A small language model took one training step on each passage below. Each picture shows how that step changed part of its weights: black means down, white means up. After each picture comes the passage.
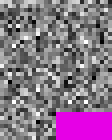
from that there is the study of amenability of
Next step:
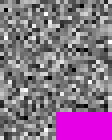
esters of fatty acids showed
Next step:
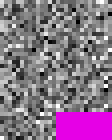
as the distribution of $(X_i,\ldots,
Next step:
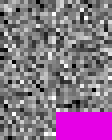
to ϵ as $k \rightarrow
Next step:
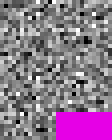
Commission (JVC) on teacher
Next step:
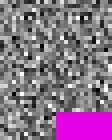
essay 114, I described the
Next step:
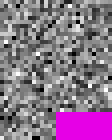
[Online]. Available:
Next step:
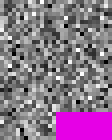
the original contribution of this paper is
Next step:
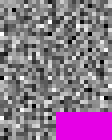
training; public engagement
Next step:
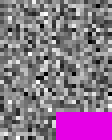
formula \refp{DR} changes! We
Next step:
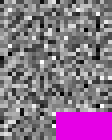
the National Natural Science Foundation
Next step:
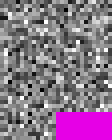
it will be natural for us to define
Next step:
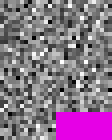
algebras up to homotopy. We face
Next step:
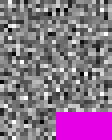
different data sample was ResNet50 with
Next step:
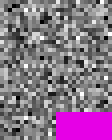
Religious Studies,
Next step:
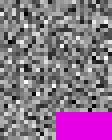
and validation 100 epoch
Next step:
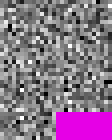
necessary and sufficient geometric condition for the exact
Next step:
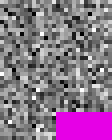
is admissible at $f$ if it satisfies
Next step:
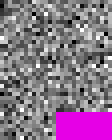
means of the transition functions $$
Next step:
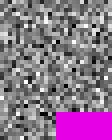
Thus, Node detection based on
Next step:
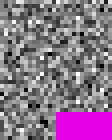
see if the viewer is on the
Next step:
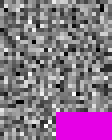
a point $x_0\in B$ where
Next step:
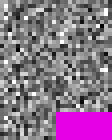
[12]. M. Quality and
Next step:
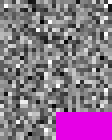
of the school year, in other
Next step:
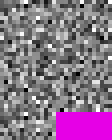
of linear forms on $L$. The
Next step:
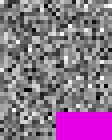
roaster was done with a system that is
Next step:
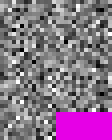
This: *ACS Energy
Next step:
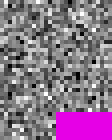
isomorphic to $U_{\SO(2)} =
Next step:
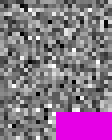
bound and growth theorems for the functions
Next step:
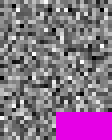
this different kind of acceleration. The M
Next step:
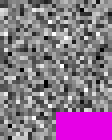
but distinct roles. The first
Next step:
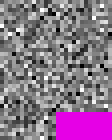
took place during his visits to
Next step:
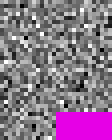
cislunar formation flight,
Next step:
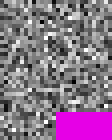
possesses *Yogavahi* and
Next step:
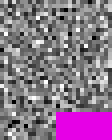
gaps remain - particularly in areas
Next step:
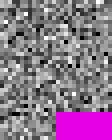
and maintaining kitchen premises 5
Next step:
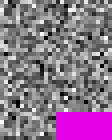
the conditions* C.1–C.5
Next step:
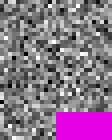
that V2G is allowed and confirms
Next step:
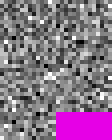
by a probability distribution for the mutant
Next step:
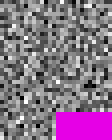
S(\TT)$ to the symmetric algebra
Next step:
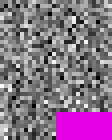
Venice (eredi di
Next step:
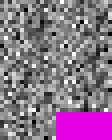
Variations. Revised English
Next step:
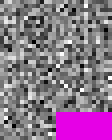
Sector; 5) Creative and
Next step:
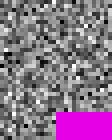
where the sum runs over strong
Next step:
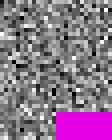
Fix $(t,x)$ and a strategy
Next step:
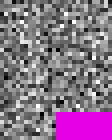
on the used tracking and measurement settings
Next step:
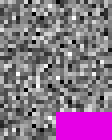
$$ Since $\varphi_N \in
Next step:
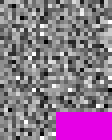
Flexural rigidity of the cover
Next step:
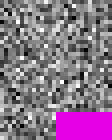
work the shadow problem for every domain and every
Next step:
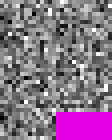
(Vv, w) \end{align*} where
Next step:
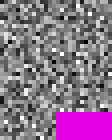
rank and recorded it from several
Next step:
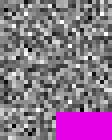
teeth, arches and function⁷.
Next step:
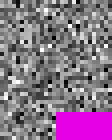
establishment of bicycle lanes and
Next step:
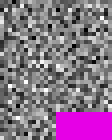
means a left torsor. We denote this by
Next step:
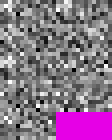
Lemma~\ref{property of R}, there exists
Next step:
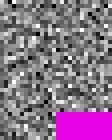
1\longrightarrow|N{\mathcal C}_{(H
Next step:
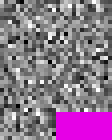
are also commonly encountered,
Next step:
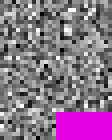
good polytomous items
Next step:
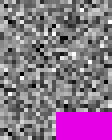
$\cdot$ gradient method $\cdot$ linear system
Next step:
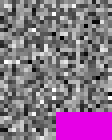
s \Big] \nonumber \\& \leq
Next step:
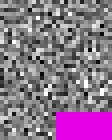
promote economic development RI 1
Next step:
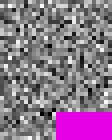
amastigotes, and also was
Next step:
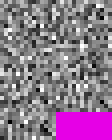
Daily Brief – KV
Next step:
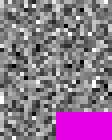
(Ellenberger 1970).
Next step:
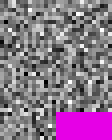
& Eissenberg, T.
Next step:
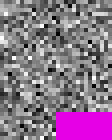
charge constant ($q = 1.602
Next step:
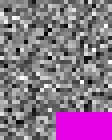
among others on such fields as
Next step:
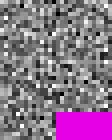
of sulfur or methyl iodide
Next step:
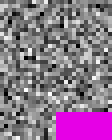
quality and maintenance of GBI
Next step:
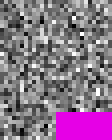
random number $\xi_2$ which is again
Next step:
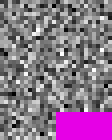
result of cutting and gluing the
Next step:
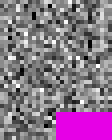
been adapted to the case of monomial
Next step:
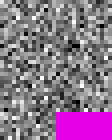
is the case where $E_3/F$ is
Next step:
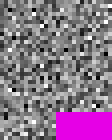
measured. X-ray diffraction analysis of
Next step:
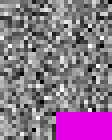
to the end customer [30].
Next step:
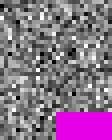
Noting that $\soc(N)$ is
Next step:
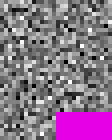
central limit theorem for a tagged
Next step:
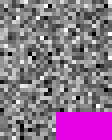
PALC technique^[135].
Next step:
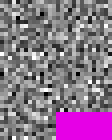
dexter. ³⁸
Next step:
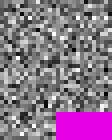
a child. Similar provisions could
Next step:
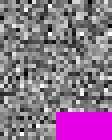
sufficiently ample to imply that the map
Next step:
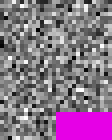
high protein livestock feed and as
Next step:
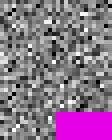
while the author was visiting at
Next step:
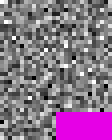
cannot be of this form. \defExample
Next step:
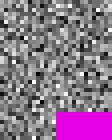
power drops to zero [14].
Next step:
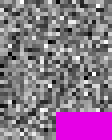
the true dimensionality of that manifold. The
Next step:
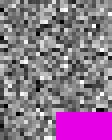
\end{abstract} \maketitle
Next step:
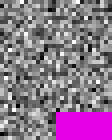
data for project planning, generate financial
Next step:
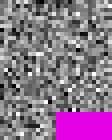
umbilical artery and double
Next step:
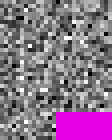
general $\psi$ cannot be globally defined as
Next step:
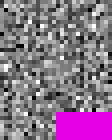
initial $x_0 = y_0 \in
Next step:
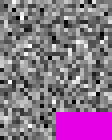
$\chi^\lambda(\nu)$, the value of the
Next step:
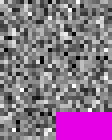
talk of cups of tea and
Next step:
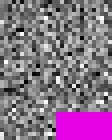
also noteworthy that over the last
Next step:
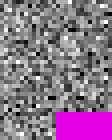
social anxiety disorder reported
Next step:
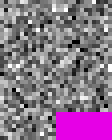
has been critical of the policies of the
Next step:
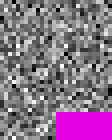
the resulting quality of the machined
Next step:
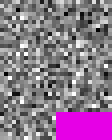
have better knowledge and understanding of
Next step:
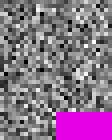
u-\rho u_t\cdot\nabla
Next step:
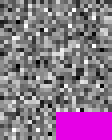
and sea cucumber, based on
